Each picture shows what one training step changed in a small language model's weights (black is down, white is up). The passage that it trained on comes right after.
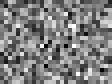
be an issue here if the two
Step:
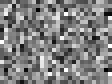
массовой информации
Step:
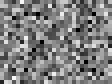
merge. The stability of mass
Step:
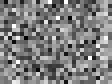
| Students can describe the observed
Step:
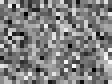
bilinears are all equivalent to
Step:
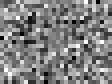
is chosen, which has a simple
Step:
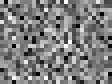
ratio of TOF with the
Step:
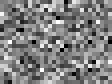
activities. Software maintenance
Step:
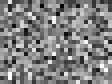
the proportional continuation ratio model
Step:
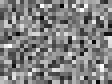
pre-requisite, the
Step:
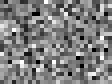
control strategy in accordance with
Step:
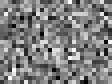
utility companies in Danish
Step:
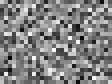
vive y quién muere*.
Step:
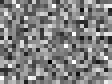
past conditions, ideal levels of
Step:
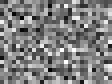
shown for the two scenarios with
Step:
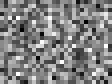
focus of the document; minor
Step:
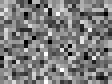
ephedrine group was not
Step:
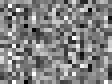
of this study are available in the
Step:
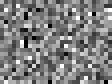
refine the conceptual framework and
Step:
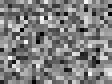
sudden decrease in velocity followed
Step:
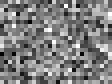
\cdot \cdot >$ means
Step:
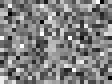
vector $ \bm{x}
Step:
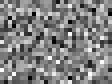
которого идет процесс
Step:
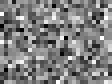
as $$COP \equiv
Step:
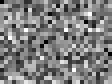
guiding center PCS
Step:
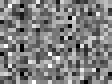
index is shown in Fig.
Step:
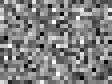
ou de coluna recente;
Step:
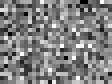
The enlarged version of
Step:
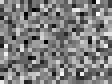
in that problem. Define
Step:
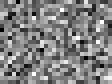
only consistent solutions are those that
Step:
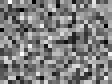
e feedback construtivo,
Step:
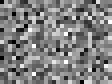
the message fitting in the limited
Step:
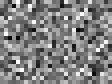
Candidate of Economic
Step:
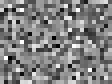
les autres, la
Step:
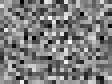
instance, GPT-3 uses
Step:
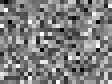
as 'walking' or
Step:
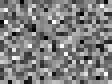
in statistical mechanics. A
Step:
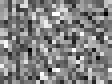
Dildora Erkinovna
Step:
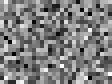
choice of auxiliary fields
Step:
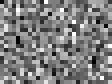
edible parts and decreased
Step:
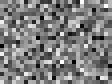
Aussagen. Die
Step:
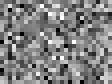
$m$ are zero.
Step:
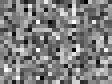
molecules and a great
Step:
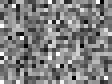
encroachment should be a
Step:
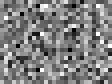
anisotropic. That
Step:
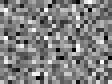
mind where a human and
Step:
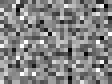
O‘zbekiston Fanlar
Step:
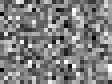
Editorial staff of the
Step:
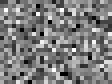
allows to obtain good capabilities at
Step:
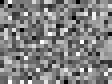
well as adaptive noise weightings
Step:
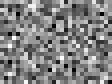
nën kontroll
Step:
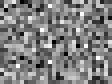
Plain Causative Gloss
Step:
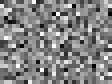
в небольшой
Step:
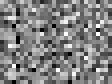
потом с лишней
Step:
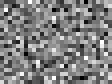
this phenomenological model, massless
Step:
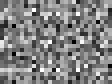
Номер пакета
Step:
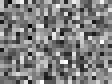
themselves confined in
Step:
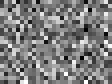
steady state probability of the
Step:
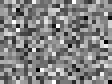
the 13 scenarios. This alone
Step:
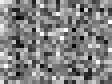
қизиқиш ва
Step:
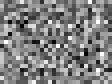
code. Although powerful,
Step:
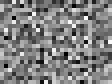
lot from the exposure to
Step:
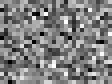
o parcialmente ajena o
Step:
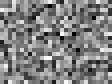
2 MATERIALS
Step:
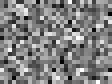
tanto estudantes como professores
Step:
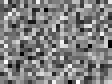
E. Roeckner,
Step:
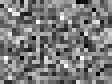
suicidio, en
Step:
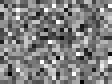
compatible with zero: $
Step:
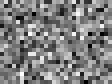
% \affiliation command. The
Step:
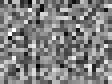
on environment those are deliberated
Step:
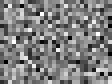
didik yang lebih
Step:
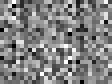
zero are observed in high quality
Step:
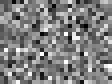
shows the diameters for the
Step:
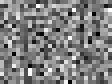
method was made -- the generalization
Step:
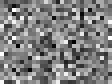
this paper is thus to present our
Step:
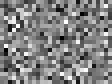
é um desafio que
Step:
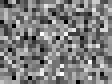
calculate demand within lead-time is
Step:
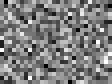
This group is working with research data
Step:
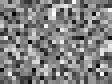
(blue curve) the power to
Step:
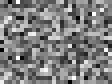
progress in underactuated
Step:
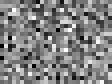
three energy bands, to visualize
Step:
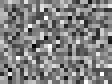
из Сирии. В
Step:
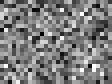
threat to validity refers to
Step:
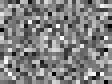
THz mixers across a
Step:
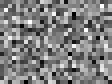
in water for few hours and
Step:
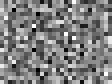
of the total mass. We then
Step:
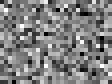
is composed by the degrees
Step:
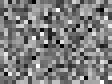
Upper Silesian
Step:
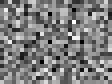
capability to support this interaction.
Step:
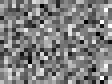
Change (SEG):
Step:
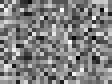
is serious to children compared
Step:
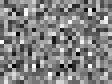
в возрасте от 1
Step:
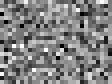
producers (such as
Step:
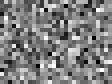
milieu du parc.
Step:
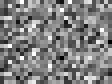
financial, professional, or personal
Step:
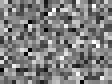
{\bibinfo {title}
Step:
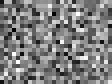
dengan menggunakan bahasa
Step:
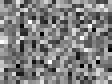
transmission. One of the main and
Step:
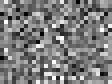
followed by calcination under
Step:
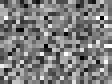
table below presents some relevant statistics.
